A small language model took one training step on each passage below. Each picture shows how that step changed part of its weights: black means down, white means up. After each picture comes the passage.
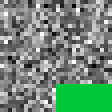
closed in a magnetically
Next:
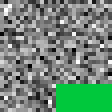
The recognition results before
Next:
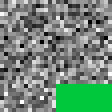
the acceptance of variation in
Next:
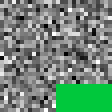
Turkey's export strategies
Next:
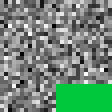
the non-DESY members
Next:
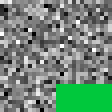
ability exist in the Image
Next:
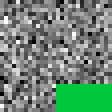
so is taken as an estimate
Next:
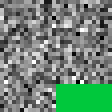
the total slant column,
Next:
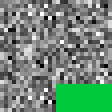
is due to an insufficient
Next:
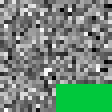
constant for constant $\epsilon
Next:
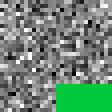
significant differences in the pain,
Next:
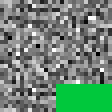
real factory environments) and a
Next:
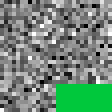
life out there?" Since
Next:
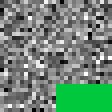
and the other one destructive by
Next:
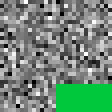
on the island. By
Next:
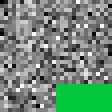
phase space on which the Jacobian
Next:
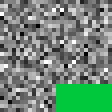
to come and settle in
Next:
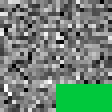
housing). Even the
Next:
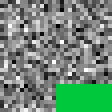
for creating medication delivery
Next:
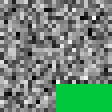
increased to compensate for such
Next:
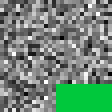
the plots energy of the
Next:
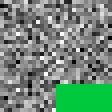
on both states the sum of the above mean
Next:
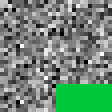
the US-China
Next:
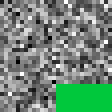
destabilized after $t
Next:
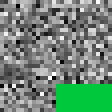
the DO approach. It has been
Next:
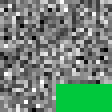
forward vs central top
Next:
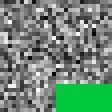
She had no personal or
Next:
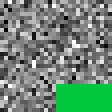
and on the purchasing
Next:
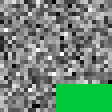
were flux calibrated using the
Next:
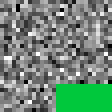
as a function of organizational
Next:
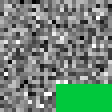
the polarization normal to the
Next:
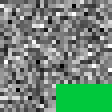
three components of the external
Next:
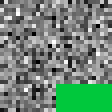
lifestyle on financial
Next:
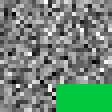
or if flammable materials are
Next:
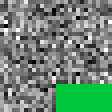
geologic history and
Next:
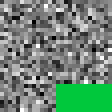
because of family participation
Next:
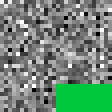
S. Varela, P.
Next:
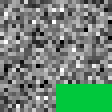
affecting both the developed and
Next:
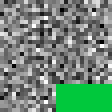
2017 \end{indented}
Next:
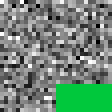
most of rarefied gas
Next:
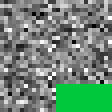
pairs has been scarcely
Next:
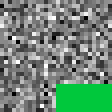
4: Compile the Java
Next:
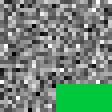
are even largely dictated by
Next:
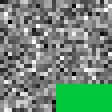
period, it will perform half of
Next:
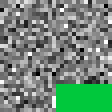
the randomness of the actions
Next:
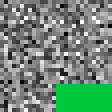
to the external drive.
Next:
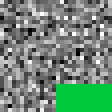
also have the quantum cosmology
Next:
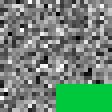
\subsection{Kernel Independent
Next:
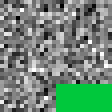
across the stratum corneum
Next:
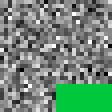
significant detections in the samples we
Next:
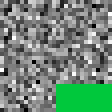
married with 60% of
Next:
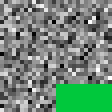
in energy consumption, influenced
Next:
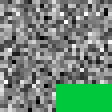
figure without phase conjugation
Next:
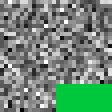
a one-hot vector. The
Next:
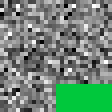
out if public and private
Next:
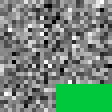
building for re-use,
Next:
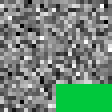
from January 01 to
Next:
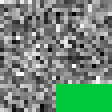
are one of the major
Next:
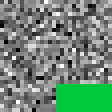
new phase; fourth industrial
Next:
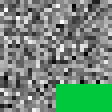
value of $r(n)$ obtained from
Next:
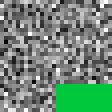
Russian Federation,
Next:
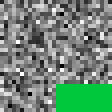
confirmed the presence of all
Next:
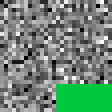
by a noise-free period.
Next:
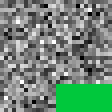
methodology aligns with the approach used
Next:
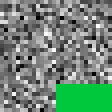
of those groups, this ability is
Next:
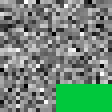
Hakimov, Ralph
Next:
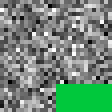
details, in order to generate
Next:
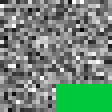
scheme where the Pomeron
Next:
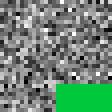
can be collected during a single
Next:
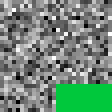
probably due to the variability of
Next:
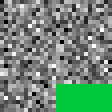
by offering a distributed systems
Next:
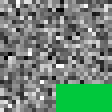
approaches namely OLS
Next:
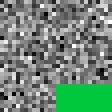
the contrary, risky,
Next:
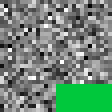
systems because they do not require special
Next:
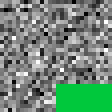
analysis window which starts
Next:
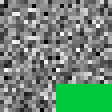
\right) \Big)
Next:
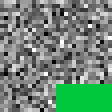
a limiting behaviour, is open
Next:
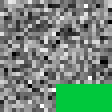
On the other hand, if
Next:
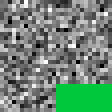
of these luminosities
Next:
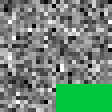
Faraday wavelength
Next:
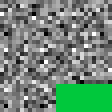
media, and social media.
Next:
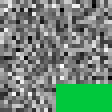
GLOSSA to provide
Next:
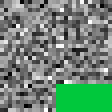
the 1859 disturbance,
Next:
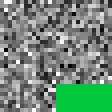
the components of $\psi^\mu$.
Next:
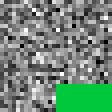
gap values equal or smaller than
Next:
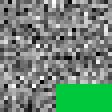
(MDA) is one of the
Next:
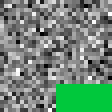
suggest higher conversion efficiency,
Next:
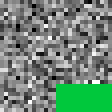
sky-line subtraction,
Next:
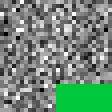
α -to boron have
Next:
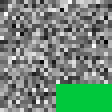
the direct impact of tooling and
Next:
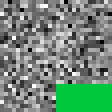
this way allows most basis function
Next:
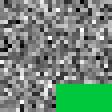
Probes of Cosmic
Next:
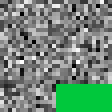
by using Temple's inequality
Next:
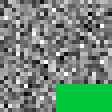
encompass integrating mental health
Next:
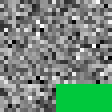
mg) was added to it.
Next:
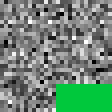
where edges are emerging from
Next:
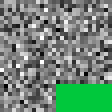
by car and was lucky to
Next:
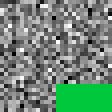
describes in his recent
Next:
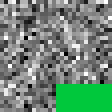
is fixed in order for
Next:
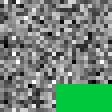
or scatter in the $M_{\rm
